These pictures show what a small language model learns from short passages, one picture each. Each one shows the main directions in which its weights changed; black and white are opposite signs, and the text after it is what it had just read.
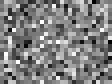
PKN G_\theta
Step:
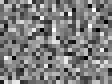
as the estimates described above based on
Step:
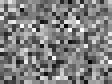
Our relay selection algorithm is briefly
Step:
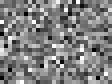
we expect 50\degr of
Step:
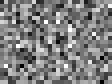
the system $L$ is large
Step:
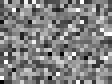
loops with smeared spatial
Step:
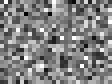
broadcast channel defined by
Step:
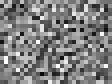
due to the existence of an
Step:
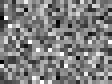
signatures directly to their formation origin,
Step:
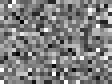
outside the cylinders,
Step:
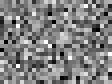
use as short-circuit current
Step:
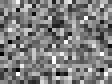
finite nucleus properties. In this connection
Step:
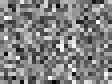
multicritical point. The situation
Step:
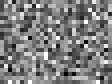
manager must be extended to
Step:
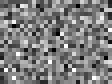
addition, we varied also the
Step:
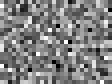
vector multiplets must belong to a
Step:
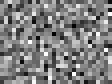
between the disparate units.
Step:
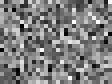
users over Rician channels
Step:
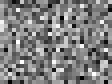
scenario, capturing grid states
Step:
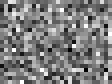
cycle. The research has shown that
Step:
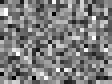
is also convenient to write down here
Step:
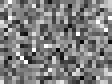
{\bibfield {journal} {\bibinfo
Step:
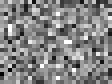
noise at the active RIS,
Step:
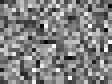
neglecting the Coulomb interactions among
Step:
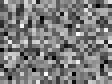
blue), complete DFT graph
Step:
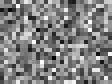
one of the extrinsic
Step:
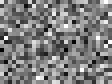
SU(3) configurations, which
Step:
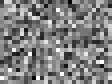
of the dynamics is dominated by
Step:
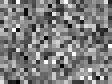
Campomenosi, B.
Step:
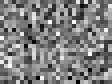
type of gauge invariance for
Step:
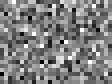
model trained on normal speech was then
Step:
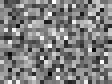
axial symmetry of the problem
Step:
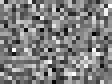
as the curvature is integrated over the
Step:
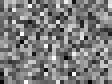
tell them apart. %
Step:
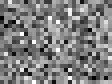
(see above), a 1\%
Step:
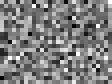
order in perturbations. The claim seems
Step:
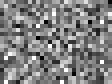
$\tau_j$ and the
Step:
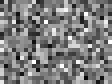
the $\xi$ is of order
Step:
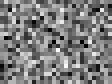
a dataset consisting of all
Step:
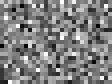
oriented perpendicular to the shock
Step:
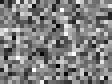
finding the point closest to the
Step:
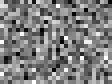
mass, the velocity dispersion measurement is
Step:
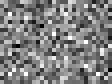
requires one fewer two-state
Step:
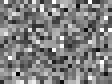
permutation. This approach provides
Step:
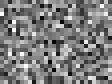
\begin{figure*} \centering
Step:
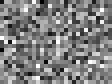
the p-values are correspondingly
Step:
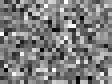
of two electrons on LUMO
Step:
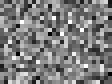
methods could also be used, we
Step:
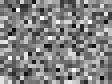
inference time across the Small
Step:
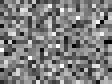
deformation parameter $\beta$, are positive
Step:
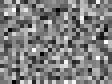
question of the transmission of antique
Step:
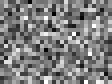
enact a radial-dependent scalar
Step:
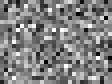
Mode 1 in (a)
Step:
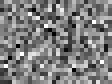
have no impact at all.
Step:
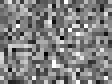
parameter coming from Eq.
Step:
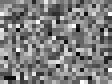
dramatically with temperature from about
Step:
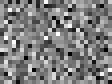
\in \mathcal{E}
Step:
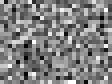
as part of the employment of
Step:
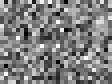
prediction error; and 4)
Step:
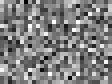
Given a signal or background flux
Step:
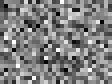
field $\mathbf{X}
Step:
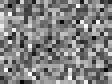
energy while frame rates lower than 100
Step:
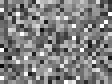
so the process of the preference
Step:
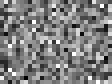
AMRs and transfer orders are
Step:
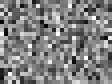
does not correctly disentangle
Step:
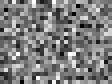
1, lines with crosses correspond
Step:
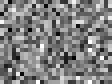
in figure 2) and believe
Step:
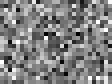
GW parameters, we can get
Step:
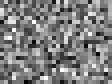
the Korea government
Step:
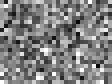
and Kolanski,
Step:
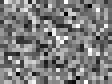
components of the galaxy population. Note
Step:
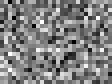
responds to variations in the
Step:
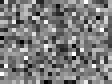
the impact peak increases with the
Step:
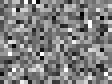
gravitons produced, and
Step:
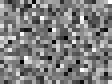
data, such as plots of
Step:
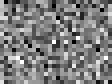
vast majority, followed by
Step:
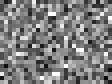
predicted Fibonacci
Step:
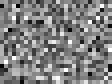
a function of $f$. We
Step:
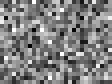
Sp, LTG, and
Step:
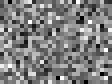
abilities of the quantum corral
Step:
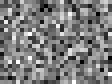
and\ \bibinfo {author}
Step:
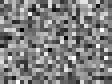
can be applied to the system of
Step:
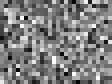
random and striated fields.
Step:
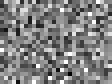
chemical potential regimes to be projected
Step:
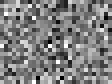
few years (Christian
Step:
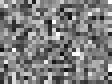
$E^s$. We can
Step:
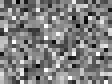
small but measurable correlation with
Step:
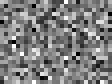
Rev. Lett.} {\bf
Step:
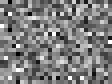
path ordering is irrelevant.
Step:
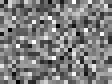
et~al. \newblock
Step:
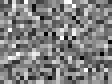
was obtained. Cloudy has
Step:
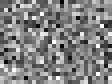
a nonselective measurement changes the
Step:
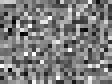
and the instants of time
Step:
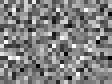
free-space optical channels in
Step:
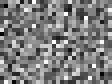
energy functionals discussed in this
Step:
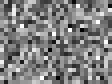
by the thin (black) dashed
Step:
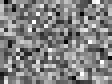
the 6th order WKB
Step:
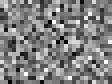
Given that $S$ and
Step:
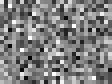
providing a solid foundation for
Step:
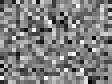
Thus, the first nontrivial correction to
